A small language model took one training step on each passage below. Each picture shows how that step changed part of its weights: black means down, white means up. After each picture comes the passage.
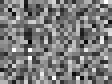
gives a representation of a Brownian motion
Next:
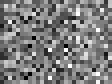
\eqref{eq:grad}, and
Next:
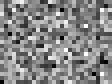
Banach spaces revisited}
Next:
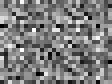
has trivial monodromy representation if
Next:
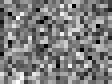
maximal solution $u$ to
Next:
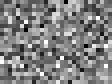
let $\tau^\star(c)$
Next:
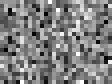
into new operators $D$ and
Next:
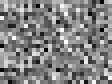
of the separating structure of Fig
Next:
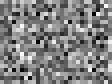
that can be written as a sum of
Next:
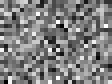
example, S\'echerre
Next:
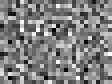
for manifold invariants. It is natural to
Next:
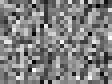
with all weights $<0$, and hence
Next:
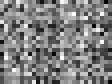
\Rcal \Bv_1
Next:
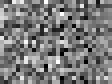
})$ then the superposition $%
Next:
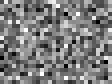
and it was shown to provide a lower
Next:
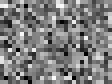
the size of the matrix, the number
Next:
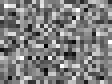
in one-to-one correspondence with
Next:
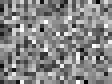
function $\Theta^g$ defined over
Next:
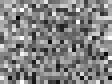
choice in (\ref{symn}),
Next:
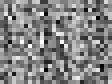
viewpoint and aim at representing those distributions
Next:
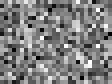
that $\Omega, \mV$
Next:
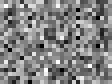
K. Zhao, Classification
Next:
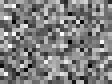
$N\to \infty$.
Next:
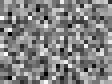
become semi-mythical.
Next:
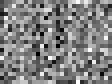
that \begin{align*} \mu
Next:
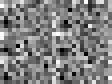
identification and the maximality of
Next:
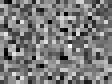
nonnegative bounded \emph{influence
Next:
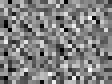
our series come with systematic
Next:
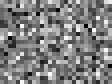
such a way that $\nabla
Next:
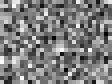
singular values of $Df$, then
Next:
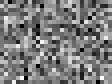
is defined by \begin{equation}
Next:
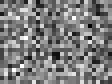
\ , \ \frac{\mathbf
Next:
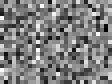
preserving semigroup of contractions in
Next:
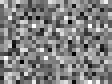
example \cite{Ge}). By using
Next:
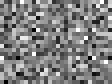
dynamical behavior of stochastic differential equations (and
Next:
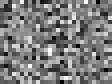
d{\'e}monstration de
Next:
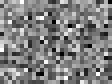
A}(B,B)$ is braided
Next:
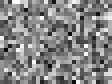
$\roop$ and a family of
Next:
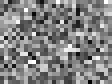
\right\|. $ \medskip
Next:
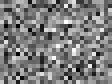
then either $\f$ has a rational
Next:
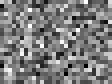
notation of Proposition~\ref{m}
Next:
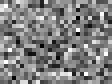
$V'_\nu$ faisant
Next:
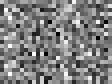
establish Theorem \ref{main}.
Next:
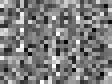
left to the reader, is
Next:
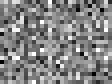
reasons lead us to the following
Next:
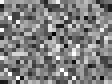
I have found that $\Delta w$
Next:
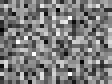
under the unique order-preserving map from
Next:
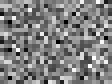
2: Application of the optimal
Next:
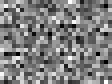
$M$ is then a
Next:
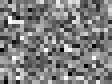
By the construction it is enough to show
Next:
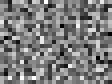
+ 1$ vertices, then over all
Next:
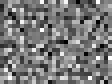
sufficient to prove, by using
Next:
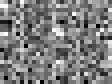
the shift-operator along the axis of
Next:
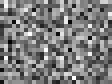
\cite{K}, which are known
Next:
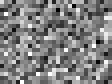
condition $\mathcal{B} =
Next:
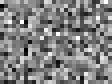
category of algebras, for instance a category
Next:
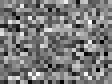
has such a plane (Theorem
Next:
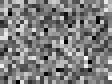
we get a simple explanation of
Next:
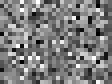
} \biggr)\biggr)\dvt
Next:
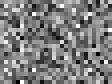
sets $X_n$, so
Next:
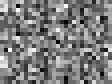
we construct one complex of the two
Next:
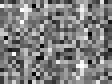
1 \leq p \leq
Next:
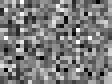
operator corresponding to the parabolic PDE
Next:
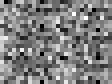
coefficient between two Bernoulli random
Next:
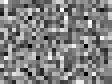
(\cite{Da} Theorem
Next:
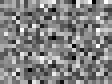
a quasi-isomorphism (without
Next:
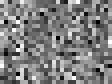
A$, and the Neumann condition is
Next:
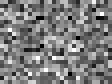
.$$ The structure is assumed to be
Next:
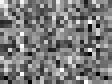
the fullness of families result, the
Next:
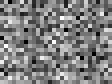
\begin{equation} \big|
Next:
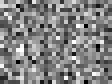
parameters, $K$ and
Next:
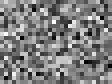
$aK$. The stopping time
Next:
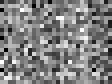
- s\big| \leq
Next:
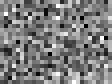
Poisson bracket of the variables $x$
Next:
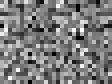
\mathbb{R}^{n \times
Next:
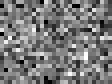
\label{mod} \operatorname A
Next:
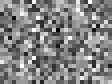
nor do they attribute to
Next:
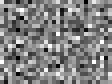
(E))$, for any Borel set
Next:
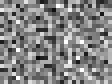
Power Sums Method
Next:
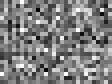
parallel , null and orthogonal vector fields.
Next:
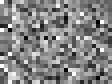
We utilized kernel density estimation to
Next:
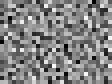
conclusions of Theorem \ref%
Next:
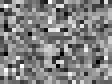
subsequences $\{\frac{\partial
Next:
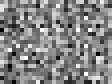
and the incidence graphs of perfect
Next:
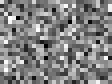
Since $A_i$ are
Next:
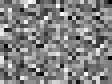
Classification:} 16G70;
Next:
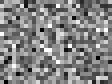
is unrestricted. When
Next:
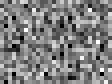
functions; it would be interesting to consider
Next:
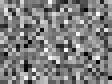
this statement, consider an orbit
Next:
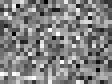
solution $X_T$ at a
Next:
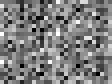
Mathematics Subject Classification }
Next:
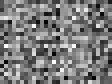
\frac {\Vert\tilde\Lambda
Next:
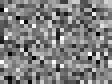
fulfilled because of the last equation in
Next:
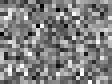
term}}, \qquad (1)$$ where
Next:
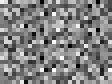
our work Piekniewski
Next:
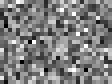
$-\pi/2$, we define the
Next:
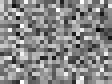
P.~Bonami and
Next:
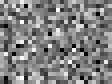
space of $E$ and the
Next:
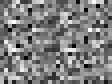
Without loss of generality, we can
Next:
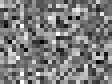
coordinates, $\gamma(u)\geq
